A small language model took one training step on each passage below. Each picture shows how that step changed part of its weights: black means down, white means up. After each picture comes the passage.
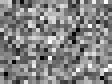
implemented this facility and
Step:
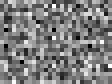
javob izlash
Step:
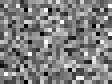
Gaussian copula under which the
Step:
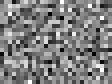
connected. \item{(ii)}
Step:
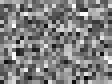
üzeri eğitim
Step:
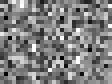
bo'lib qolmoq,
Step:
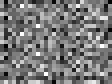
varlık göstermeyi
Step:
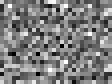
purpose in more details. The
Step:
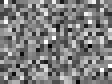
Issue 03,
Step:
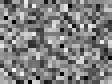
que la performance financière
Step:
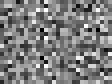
above procedure, we then obtain an
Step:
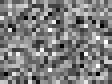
proved. One checks the
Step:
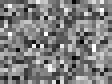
of $\Hh$-type
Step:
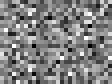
Breuer, Péter
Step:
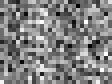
ULMC algorithm (or
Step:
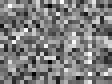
in order to show the relationship
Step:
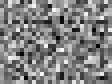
опитування становила
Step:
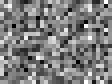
relations of degrees different then
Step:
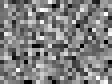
for any $n \geq
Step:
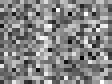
\begin{proof}\ \\
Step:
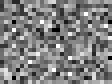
Let $H_i$ be
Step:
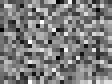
bound for $I_4$
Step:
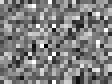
на преливен орган на
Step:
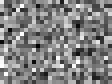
Следуя этому
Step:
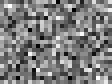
$K$ with four vertices.
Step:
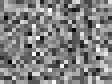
$V$. This generalizes the
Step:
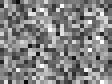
\mathbb{N} $ and
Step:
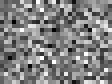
by $0\not\equiv
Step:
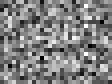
Finally, we assume that the
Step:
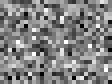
is the function representing the
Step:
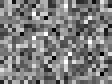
4. Адизова Н.
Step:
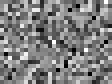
(impacto social)
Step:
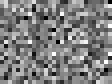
rioya qilingan
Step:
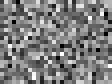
If $k$ is odd,
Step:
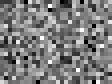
nicht dafür gehabt
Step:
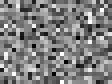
darajasi past,
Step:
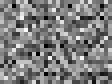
la mesure où le texte
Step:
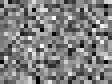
the monads in ${\cal
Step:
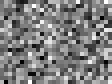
which divisor classes $D$,
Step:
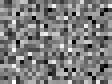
konusunda yazmak
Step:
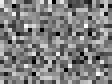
Materialized Storage
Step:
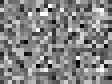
\bigr) \leqslant
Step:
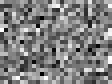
elevado índice
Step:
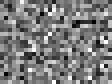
bog'liq bo'lib,
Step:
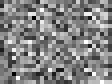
\textnormal{and} \\
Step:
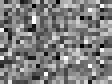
meros, axloqiy
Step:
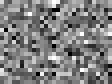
between input parameters of Heronian
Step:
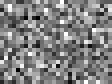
of the system by simulating
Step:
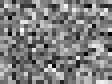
< 1$ resembles the
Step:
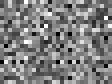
sebuah blueprint
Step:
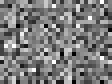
öğrenciler, eğitim
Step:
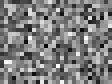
for $m>2$ is
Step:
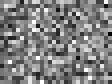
will hold identically, while
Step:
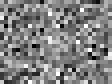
the manifold geometry.\\ We provide
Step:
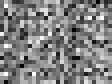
and $\bU$ a Banach
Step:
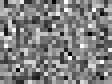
arbitrase yang dibuat
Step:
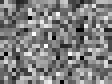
3-manifold and $F$
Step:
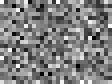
sécurité et d'une
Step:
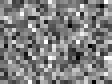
contains some consequences and
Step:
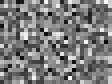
matrices, $\beta=1$,
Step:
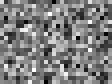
sifatida. Buxoro
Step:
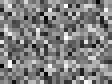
to researchers most of the
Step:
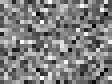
be a positive integer. Let
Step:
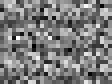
working under the assumption that the
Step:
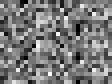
БТР-80А і
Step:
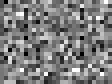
побачити в
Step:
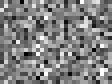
ir \sin \epsilon+r
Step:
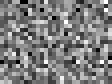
Arystote- lesa
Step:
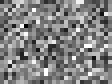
тип темпераменту)
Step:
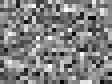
the construction of products of infinitely
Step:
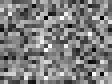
за сигурност.
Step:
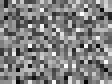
qirrasini aks
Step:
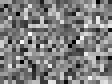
functions\footnote{{ Note that
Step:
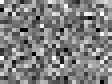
and network meta-analysis of
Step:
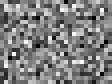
the radius of the ball.
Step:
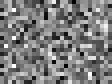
$ In particular, if $ A
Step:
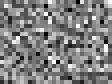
ley orgánica de
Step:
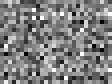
see [19]. For isotropic
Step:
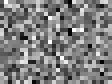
visible origin relative to its
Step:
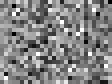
électeurs », seront données
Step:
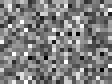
selezione per una borsa
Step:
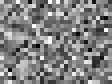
the cell mutation law at each
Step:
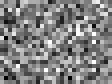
de budgetmethode
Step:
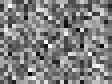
\eqref{tragt} to
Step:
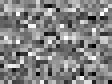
the following analogue of the
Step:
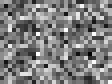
в МПК ТМА
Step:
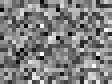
present a correction method to
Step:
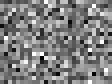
Coron, {\it The
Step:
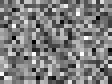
verificar la prioridad,
